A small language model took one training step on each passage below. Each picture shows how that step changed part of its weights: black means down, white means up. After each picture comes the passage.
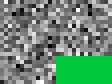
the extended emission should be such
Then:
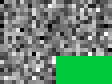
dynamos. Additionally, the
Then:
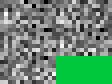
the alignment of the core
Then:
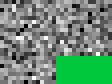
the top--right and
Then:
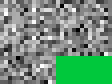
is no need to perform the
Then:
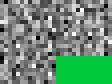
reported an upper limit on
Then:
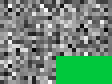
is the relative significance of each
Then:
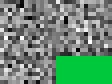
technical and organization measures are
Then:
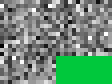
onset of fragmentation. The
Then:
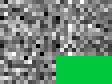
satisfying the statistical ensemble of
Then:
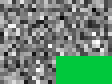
particle inherits the combined
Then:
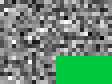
structure of the KP
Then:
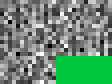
neglect the quartic
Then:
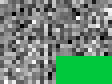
internal emission model can be extended
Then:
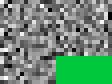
about the datasets is shown in
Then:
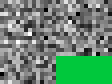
energy spread of the hadron beam
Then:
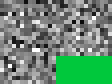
typically bond to substrates
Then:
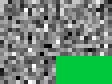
constraining are therefore the observations
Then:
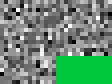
fermions separated by large distance
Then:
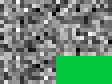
The vertical dashed line represents
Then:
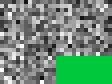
cavity, and the lasing
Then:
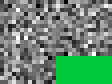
schemes to show the advantage of
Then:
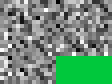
form vanishes on both the
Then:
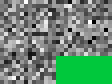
to the $30\%$ found
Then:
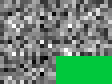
multicritical point the
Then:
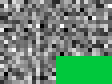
in more general models? While
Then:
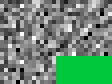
confusion with field stars,
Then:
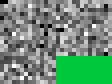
\delta E : =
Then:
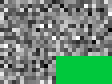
as Bernardi et
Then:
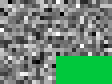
describes a competition between long
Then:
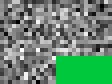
of another SCA signal step
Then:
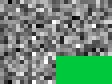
For our estimates, we assume
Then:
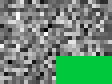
the behavior of the same functions
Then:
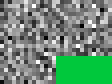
two methods, denoted as
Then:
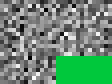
for the isomerization to
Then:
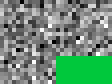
compare LLMs in their ability
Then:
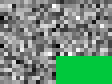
design and use, leading to
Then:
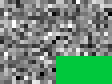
and their violation will be
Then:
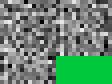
the perturbations of the equation of
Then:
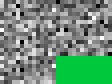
for predicting what packages
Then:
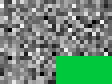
into the selector. In
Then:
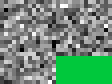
constant, this implies that the
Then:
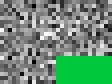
recovered by shifting
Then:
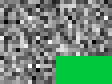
10 GeV, the WMAP
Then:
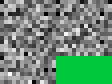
the orientifold example
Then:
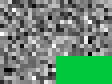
DRL-based technique
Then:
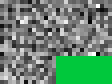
the district. For
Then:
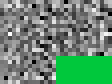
23 nm between defects inferred
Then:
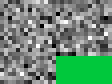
symbol, are also shown.
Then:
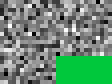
of three lines centered at
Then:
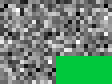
(3D) island
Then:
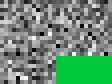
the effectiveness of each component
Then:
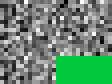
with momenta (and momenta
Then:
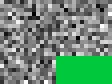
to be as correct and
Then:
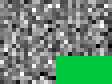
found in the SDSS.
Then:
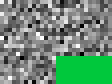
Texas State University,
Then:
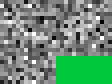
of physical phenomena at arbitrary
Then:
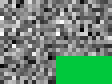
the burning of over ten
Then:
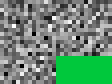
to determine which row are selected
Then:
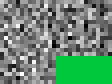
As will be shown shortly
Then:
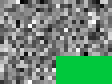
the number of network paths
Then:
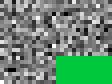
Since the Ru atom
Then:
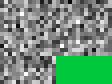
a fixed spatial scale and use
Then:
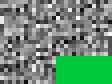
something more specific,
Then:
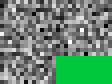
the full Hamiltonian $d$,
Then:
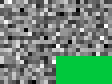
preponderance of
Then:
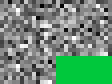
is a QD embedded in
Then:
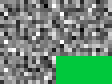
100. A current common
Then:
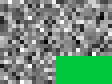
it may be slowly
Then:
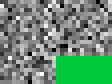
coordination number.
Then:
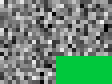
well described by the Fermi surface
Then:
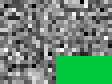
ad-hoc way of
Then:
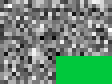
two regions distinguished by the
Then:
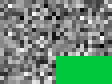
defines a local connectivity offset
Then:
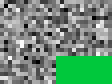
is scaled by a factor of
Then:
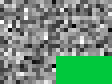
This does not come as a
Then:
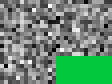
reproduction and death.
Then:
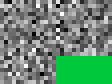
The two models were compared using
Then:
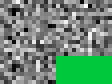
of these closer systems of
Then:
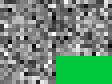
lower and more consistent than
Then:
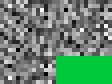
contributions to the optical depth differences
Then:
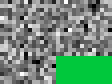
the integral into a number of
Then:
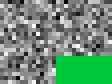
in our data, and it
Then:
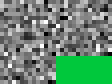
visible in peak height modulations
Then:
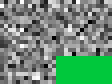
as well as introducing a single
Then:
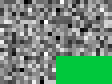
the universal mechanism for triggering
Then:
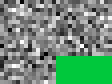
\end{equation} We
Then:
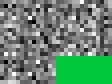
oscillator equation with normalized frequency
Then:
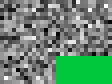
photons from the beam. The
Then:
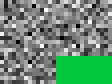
densities in ordinary
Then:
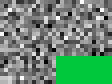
Jonathan C.
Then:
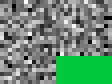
equation of continuity yields
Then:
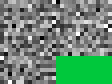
observed that the length of the
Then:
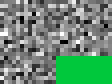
The operator product understood here corresponds
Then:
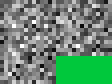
the rest configuration, the
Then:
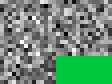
We used the {\em
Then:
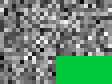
of the transformation laws.
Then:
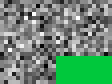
turn, uses the concept of
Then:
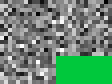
represented in the interference graph,
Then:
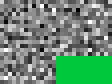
some behaviour of the OPE
